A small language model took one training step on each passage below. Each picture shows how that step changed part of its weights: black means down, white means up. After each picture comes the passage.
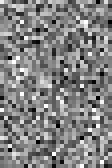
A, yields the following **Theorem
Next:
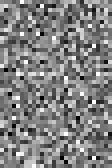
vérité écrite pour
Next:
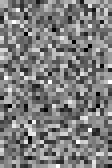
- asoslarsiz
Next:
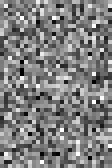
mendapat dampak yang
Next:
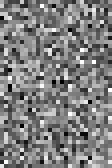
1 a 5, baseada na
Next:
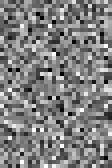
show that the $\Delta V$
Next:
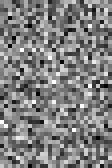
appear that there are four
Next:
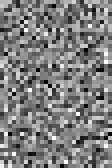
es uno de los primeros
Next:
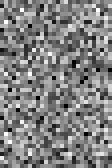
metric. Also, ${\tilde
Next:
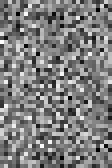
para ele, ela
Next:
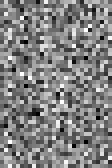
products of random matrices.
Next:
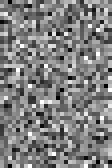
Transfers: Evidence
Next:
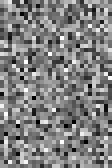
of model errors can be
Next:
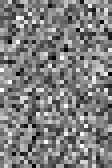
est non vide. En
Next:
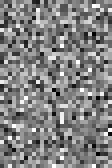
of the set $\varXi$ on
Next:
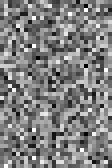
com base no projeto
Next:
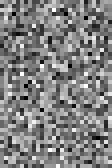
degrees of freedom
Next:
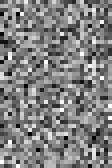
\end{equation} where
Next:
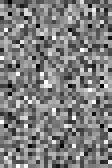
1$. The uniqueness proof in
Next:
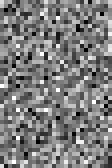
to‘playdi; -
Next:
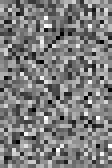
process vector including equity
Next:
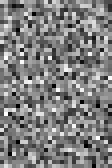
que se encuentran
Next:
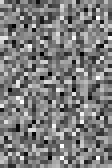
bo‘lishi uchun harakat
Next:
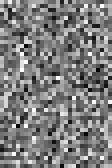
della kickboxing
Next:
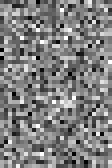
Грузії, а
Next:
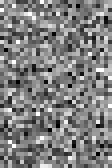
Sobol type and then
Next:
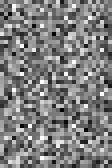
altos custos à
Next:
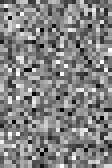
\ \Vert s^2_\alpha
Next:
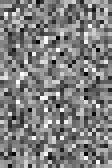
его применение в
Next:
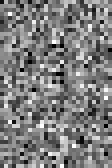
associated in \ref{gd}.
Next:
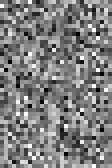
Acknowledgment} We
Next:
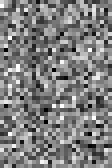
qisqacha so'z
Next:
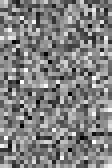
do feminismo
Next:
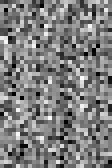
\cite{yalu13} and
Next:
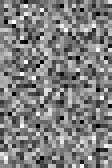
group element of $G$.
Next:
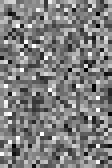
case when two non-congruent
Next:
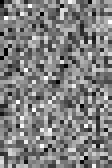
obtain \begin{Proposition} For any
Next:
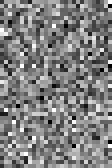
transcribe the ideas
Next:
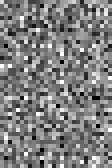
$i\in\omega$ we
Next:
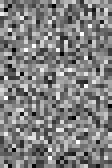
aplicadas de maneira
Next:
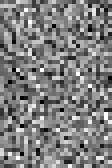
\h^g)$$ par la projection
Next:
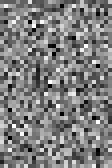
For $n=0$, this
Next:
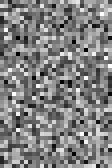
“Qaqpus media
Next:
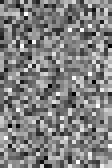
precisión de los rangos
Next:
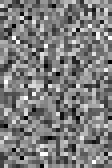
temporalidades e pelas
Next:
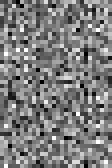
de 10 de janeiro de
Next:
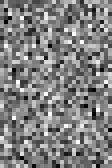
multiplication (or equivalently,
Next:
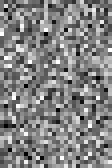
the formation of motivational
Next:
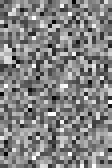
is in the max-domain of
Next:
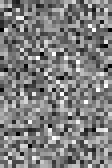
arrangement in $\mathbb
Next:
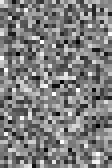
nu muncesc,
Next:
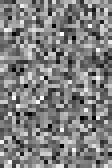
\emph{the motivic
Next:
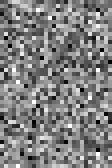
the bottom level of the
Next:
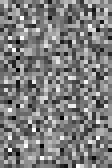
beverages $+$
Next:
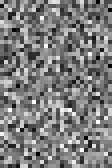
leaves $L_i$
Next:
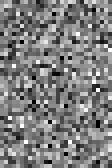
uniformly positive Lyapunov
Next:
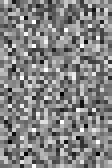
before replacing
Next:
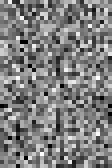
and host metabolism.
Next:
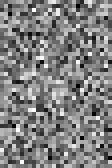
and BCC are higher with
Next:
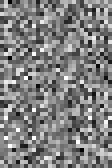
که دیگر
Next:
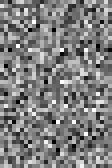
Ushbu yondashuvlar
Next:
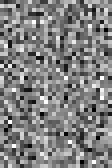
In this and the next section, the
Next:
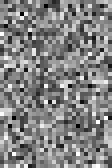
Anfänger als
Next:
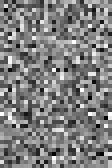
the initial guess of
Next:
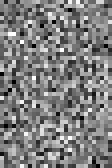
começa a fornecer
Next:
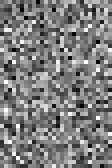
analyse comparative entre les
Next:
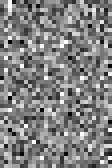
of type 1, the other critical
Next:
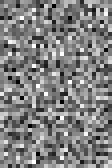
$\phi$ balances a
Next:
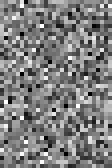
zoni. - Zona
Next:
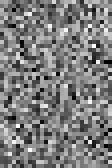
complete two dimensional family. The
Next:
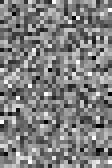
Shuffled Maps
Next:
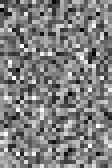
aspek yang sama.
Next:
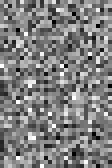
plus the inevitable
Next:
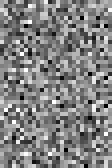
el populismo
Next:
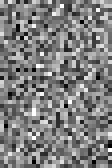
muloqot mazmunini
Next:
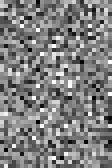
sobretudo a partir de
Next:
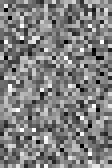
the interior of the circle, where
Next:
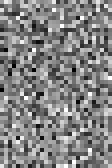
To ease notation, we define the
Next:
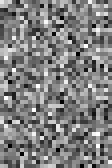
at $\bar u$ satisfies the
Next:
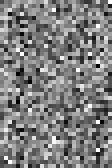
die Lebensdauer.
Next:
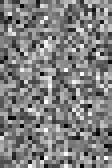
convergent, and note
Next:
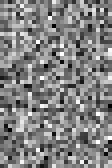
\N {\bf Definition
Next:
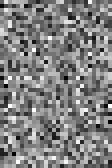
vs. Re para turbinas
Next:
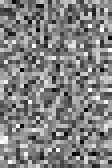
with the candidate value if
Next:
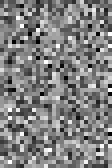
three parts. Two of those
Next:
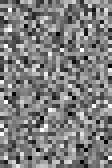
structures in networks, similar
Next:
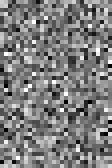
dominante sendo relatado
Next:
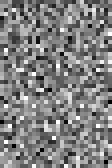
che la ispira. Che
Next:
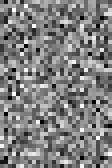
apenas o seu custo
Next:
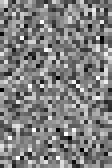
fact, let $c_a$
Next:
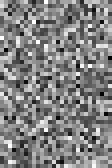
daruni shahar* –
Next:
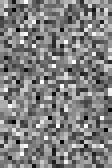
drive car. Assume that
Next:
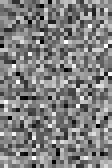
with rotation angle 0. He
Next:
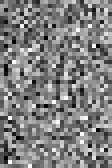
capacité d'un
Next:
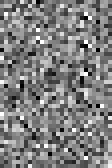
ее изложение, так
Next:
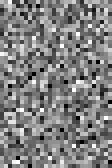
of the coefficients becomes
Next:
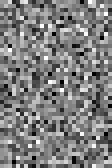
as $\beta\to\infty$,
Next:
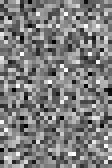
existence of regular (y - global)
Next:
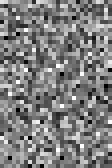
forest, its components
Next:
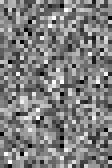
of $\lambda$-waves
